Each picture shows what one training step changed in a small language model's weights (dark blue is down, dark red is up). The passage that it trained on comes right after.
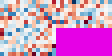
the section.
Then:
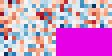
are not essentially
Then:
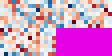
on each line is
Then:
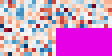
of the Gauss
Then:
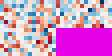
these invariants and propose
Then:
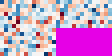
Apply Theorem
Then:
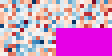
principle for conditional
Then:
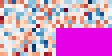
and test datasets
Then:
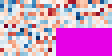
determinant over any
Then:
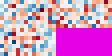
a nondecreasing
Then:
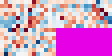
fix an isomorphism
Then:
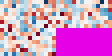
position vector is
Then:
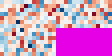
part for a
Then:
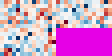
sake of
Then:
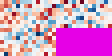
lie below or above
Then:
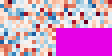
to the open orbit
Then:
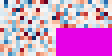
2$ and an
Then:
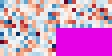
can bring it
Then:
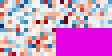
b) If a
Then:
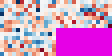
we get that the
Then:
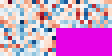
estimator has a higher
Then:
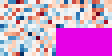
smooth completion? }
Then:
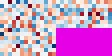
normalised to
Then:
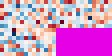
For example, certain
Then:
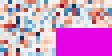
They have nice
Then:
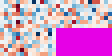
Figure 7.1
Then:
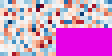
construct Hopf algebras from
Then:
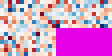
independent of the
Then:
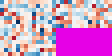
where \( \ell
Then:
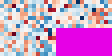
over a field
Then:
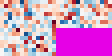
{\em support}
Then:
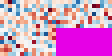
by the recent work
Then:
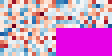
whole Euclidean space $
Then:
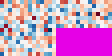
neighbor} of
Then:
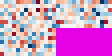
system in a
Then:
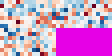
The time-dependent
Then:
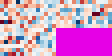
pairwise different.
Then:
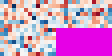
eigenvectors of the
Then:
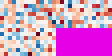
for all $j
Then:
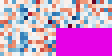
diffusion matrix in equation
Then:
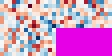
focuses on both
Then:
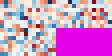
property of smooth and
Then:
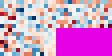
sufficiently big length;
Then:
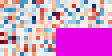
convex geometry has rooted
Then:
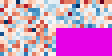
several authors. We
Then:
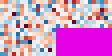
will produce an extension
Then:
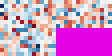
formula, it suffices
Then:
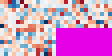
Energy under
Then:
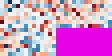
structures, perfectoid
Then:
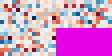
with the gamma
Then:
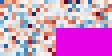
often leads to constraints
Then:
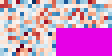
object $A$
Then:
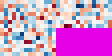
be close to 1
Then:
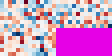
so do not extend
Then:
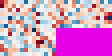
described as follows.
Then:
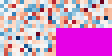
a partition of the
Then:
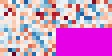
exists a logarithmic
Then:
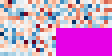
to a canonical normal
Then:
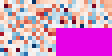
representations of the absolute
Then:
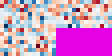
Betti numbers
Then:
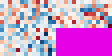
we can repeat
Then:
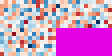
domains contained in a
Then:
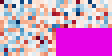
3-sphere along
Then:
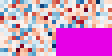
$B$ is
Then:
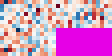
term. We then
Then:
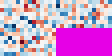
it!'' said
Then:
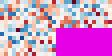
the regular covering obtained
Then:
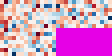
grateful to
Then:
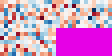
be the edges with
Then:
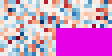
of locally simply connected
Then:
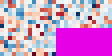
of monoidal
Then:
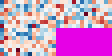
We first assume that
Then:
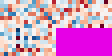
the fact that it
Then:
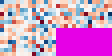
positive first Chern
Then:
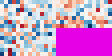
)}{ \partial
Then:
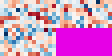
one of the following
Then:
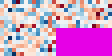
coherent locally free
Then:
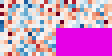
following statements are
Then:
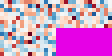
from left to
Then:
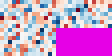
$k \geq
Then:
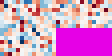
3 is completed
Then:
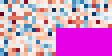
ie that
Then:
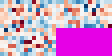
cones $$
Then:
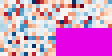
atom. Hereafter
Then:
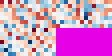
is a graded
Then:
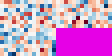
that $f$
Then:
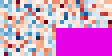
A {\em stable
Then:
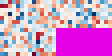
This method involves some
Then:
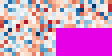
real Lie group
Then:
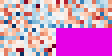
is decomposable
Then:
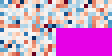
methods and classical proof
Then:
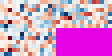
more accurate than the
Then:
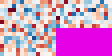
and additionally,
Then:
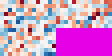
proper transfer function matrix
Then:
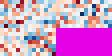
we have $\E
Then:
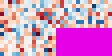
are divisible by
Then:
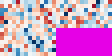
$\delta \in
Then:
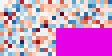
diagrammatic ones.
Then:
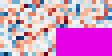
than for the mixed
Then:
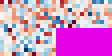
is required to find
